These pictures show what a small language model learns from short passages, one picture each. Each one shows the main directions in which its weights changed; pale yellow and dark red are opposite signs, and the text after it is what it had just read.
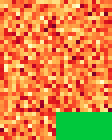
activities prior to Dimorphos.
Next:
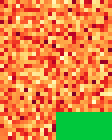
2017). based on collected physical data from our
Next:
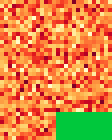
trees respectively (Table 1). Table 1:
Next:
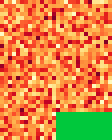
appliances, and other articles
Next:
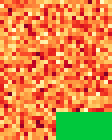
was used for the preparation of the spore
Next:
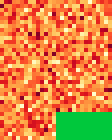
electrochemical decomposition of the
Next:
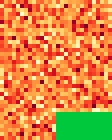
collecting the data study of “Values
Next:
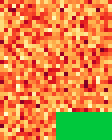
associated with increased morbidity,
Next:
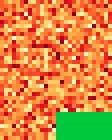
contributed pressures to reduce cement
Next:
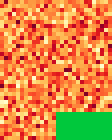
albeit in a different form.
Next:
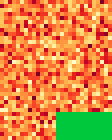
non-target organism. Aali et
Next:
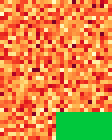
envisaged to be reached by
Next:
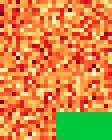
of AI reached a mean of
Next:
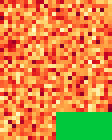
human resources and corporate social responsibility.
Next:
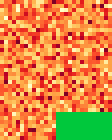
an environment conducive to shared decision-making
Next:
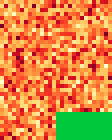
at the same times, in which the prepreg
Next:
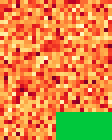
Access Publishing](#)**:
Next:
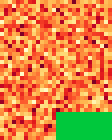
role of Local Education Authorities
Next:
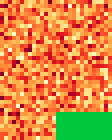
from other Parameters like COD and
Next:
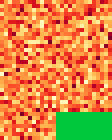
during the extrusion stage and, more
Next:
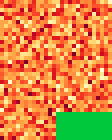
local gouging when the cutter is
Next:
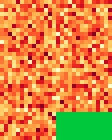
easily pick optimal Source:
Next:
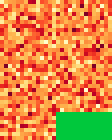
studies (Yang et al., 2013). The
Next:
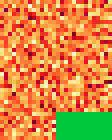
with the help of that fake antiquity. As
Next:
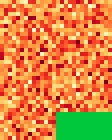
needs in diverse domains across the
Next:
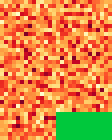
technologies and the increasing use of new
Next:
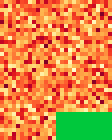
their basic properties. - 2) We have proposed
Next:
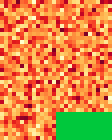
not change after day eight. All
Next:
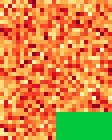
also in connection with the various transport
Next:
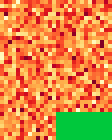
of the cavity, they produce a
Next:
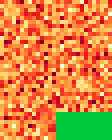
meal decreased significantly ($P <
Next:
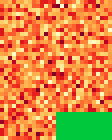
[link](#). - Example
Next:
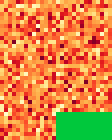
assisting visually handicapped persons is
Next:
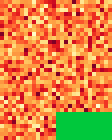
instruments with varying period of
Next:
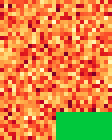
through training and cross-functional team
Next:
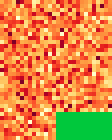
[21]. Small-scale studies are
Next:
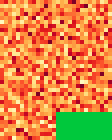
third ten-day period of
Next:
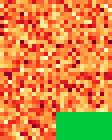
"El Carpín"
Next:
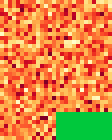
A revised terminology is proposed for components
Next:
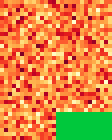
– hybridization – of popular dance
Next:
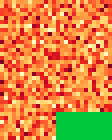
unstiffened specimens. The addition of
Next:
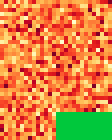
personnel in English. In this
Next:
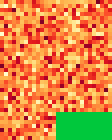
sustainable manner. 2.7. Research
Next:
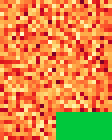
turn, are divided into: 1) the
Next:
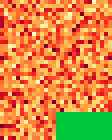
level ≤ 3.5 g/dl
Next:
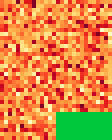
Stephen R. Graubard’s
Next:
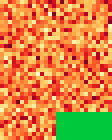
folktales, myths, and
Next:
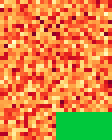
Management Model (2004) was developed
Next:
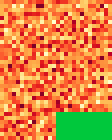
serious crime. . . .
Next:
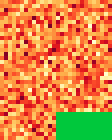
wound healing process.it increase the health and
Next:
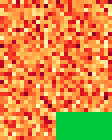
French philosopher, Jean
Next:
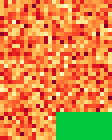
- - Saket 4 Pant Dhan 4
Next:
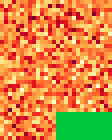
or specific purposes for the processing of
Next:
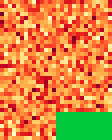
the EU? What are the consequences for
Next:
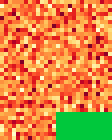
primers reported in Table 1. Table 1.
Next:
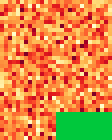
site is facing 32 (about 40
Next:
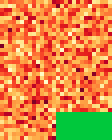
less change is needed. Employee's
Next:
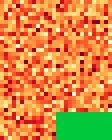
materials is usually done using experimental
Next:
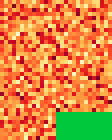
and the Ph.D. degree from
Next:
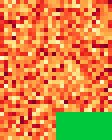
In the present scenario the intensive use
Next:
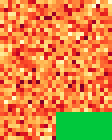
for COVID-19 years - 2020 and
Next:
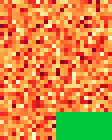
with breast cancer who were between the
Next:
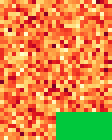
performance as the level of students in examination
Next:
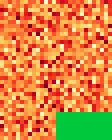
was set to 99%. The spatial period
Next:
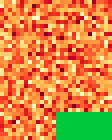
context of global warming marked by
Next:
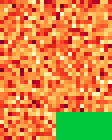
has changed between two points in time.
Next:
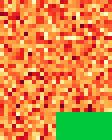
Folder STL is in the same location
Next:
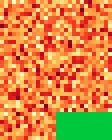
also talks about the expectations of a
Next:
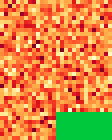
these reasons the similarity in the XRD
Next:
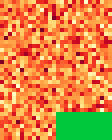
with Tapscott (2010), who
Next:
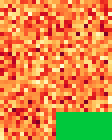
of the algorithms, why we had to
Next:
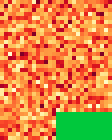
and Yadua, P. Essential
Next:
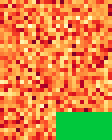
a novel and adapted two-dimensional
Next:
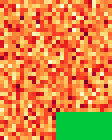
a sustainable way, bringing together
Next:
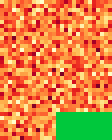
recognize commercial opportunities and
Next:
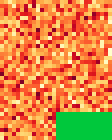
associations exist between plasma cells, the
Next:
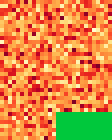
Variable and Research Framework Study
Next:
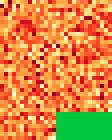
of trade secrets. The study
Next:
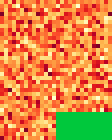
refer severe malaria cases to
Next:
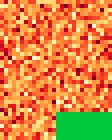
to the low flux through the porous
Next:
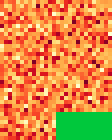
etc.) in operation by households
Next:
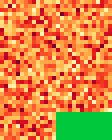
in the insulation material, which may lead to its
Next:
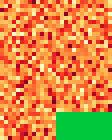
where, $V_1(z)$ is the local
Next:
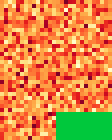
judges. In *Artificial
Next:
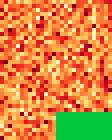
releveling of a post-crash
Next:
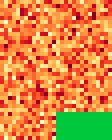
auto, aerospace and ship
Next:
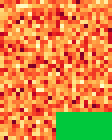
Observing 4.598 Very
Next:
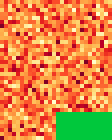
- humus content by the Turin method
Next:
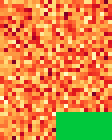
conditions, microclimate in the farm,
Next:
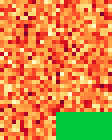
is usually used to measure the number of
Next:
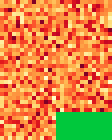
SS has made substantial contributions to
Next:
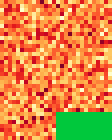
Sports in Europe, The United
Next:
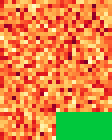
quest for discovering real saint,
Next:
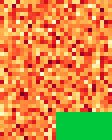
this is as a result of epileptic power
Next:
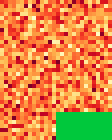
work practice that involves technology. Job
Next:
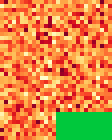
G. Ye, "Mechanisms of
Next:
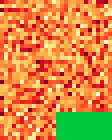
Sadat City, as this has a positive impact
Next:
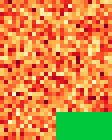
in two steps (the two-step approach),
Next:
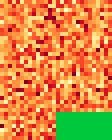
Side (end users) Geothermal
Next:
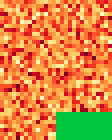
TidalCycles excels at
